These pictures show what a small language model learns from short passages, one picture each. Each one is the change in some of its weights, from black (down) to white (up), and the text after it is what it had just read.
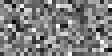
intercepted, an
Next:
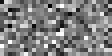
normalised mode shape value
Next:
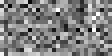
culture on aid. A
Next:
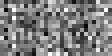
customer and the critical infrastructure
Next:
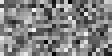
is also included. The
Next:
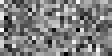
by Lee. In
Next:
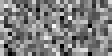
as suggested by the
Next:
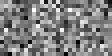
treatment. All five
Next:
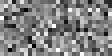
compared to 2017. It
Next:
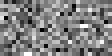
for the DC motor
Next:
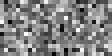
With more than 50\%
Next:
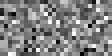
intermediate stages of a
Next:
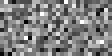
Minimum Distance
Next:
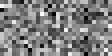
model in order to
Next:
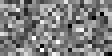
such as biological
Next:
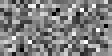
Sensing of
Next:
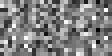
reproduce the QCD
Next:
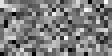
imposed, assuming the use
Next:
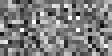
environment and its related
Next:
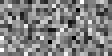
Figure 2. Although,
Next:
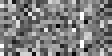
is constant throughout the
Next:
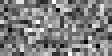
yields brighter
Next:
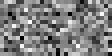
central flux {values,
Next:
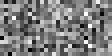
of next-generation
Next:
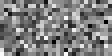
the mid-gap
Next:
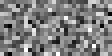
Academy between
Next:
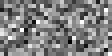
possess a water source like
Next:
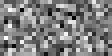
resulting equation of motion,
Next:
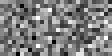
parents towards their greater role
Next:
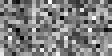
activity for literacy learners
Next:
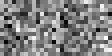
was deposited by
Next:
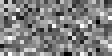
to choose topics from
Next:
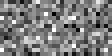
Trust Grade
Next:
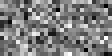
photon propagator in momentum
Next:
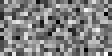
coupling noncommutative
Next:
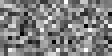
a regular basis to run
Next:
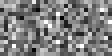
given by the gradient of
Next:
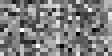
each other and are needed
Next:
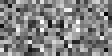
invariant mass of the produced
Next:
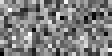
carried out in the spectral
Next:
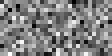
states and quantum phase transitions
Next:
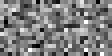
needed to activate
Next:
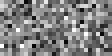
We had divided the
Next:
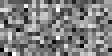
Some study subjects or
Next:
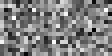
and social) • lack
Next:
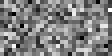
$\phi$, with regard
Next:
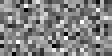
This scenario has been demonstrated
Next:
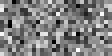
emission (ASE)
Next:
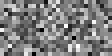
the bonds among the
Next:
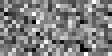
M2 PUA
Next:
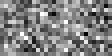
system would also be a
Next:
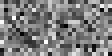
setup (left) and
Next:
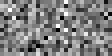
will be explored in future
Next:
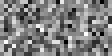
on the RHS of
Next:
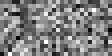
their decay is stable.
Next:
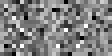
they are compared with actual
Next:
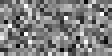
Equivalently, these
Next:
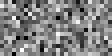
is embedded language or
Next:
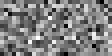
the off-axis response
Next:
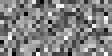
points are not taken into
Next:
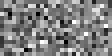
Abstract—In the
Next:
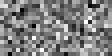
observed discrepancies
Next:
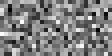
current density), which
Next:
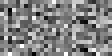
\omega \right
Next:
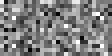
of caesarean
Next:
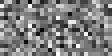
full and model calculations are
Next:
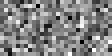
We conclude that a contribution
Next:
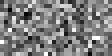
with integrated light out to
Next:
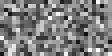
the tip of the
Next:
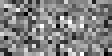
that exchange massless
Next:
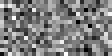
and particle tracking for all
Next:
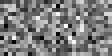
even when $N$
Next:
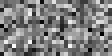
specification of the
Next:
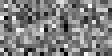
in part by the European
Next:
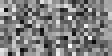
and hands and to
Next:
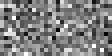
and power law when
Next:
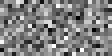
chloride has been
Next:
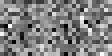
any barriers between her
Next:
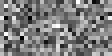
in males, which
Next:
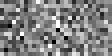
84, and standard
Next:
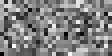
to the case of strongly
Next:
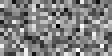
Rabi frequency due
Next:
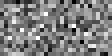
how these data will be
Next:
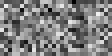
behaviour, regulation of
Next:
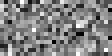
than spatial resolving
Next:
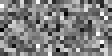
ions the relative standard deviation
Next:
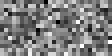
the random measures:
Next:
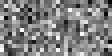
in both groups. These
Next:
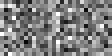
and fast to compute.
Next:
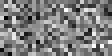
injection system, loop
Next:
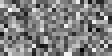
have a possible orbit constrained
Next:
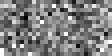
parks and their relation
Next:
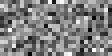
atoms coupled to a
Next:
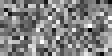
the types of parents’
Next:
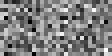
for different initial conditions will
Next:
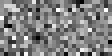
as $\beta_{\mathrm
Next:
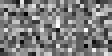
these selected ports in
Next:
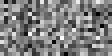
of flag leaf
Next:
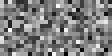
prosperity to
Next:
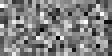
theory is considered an extension
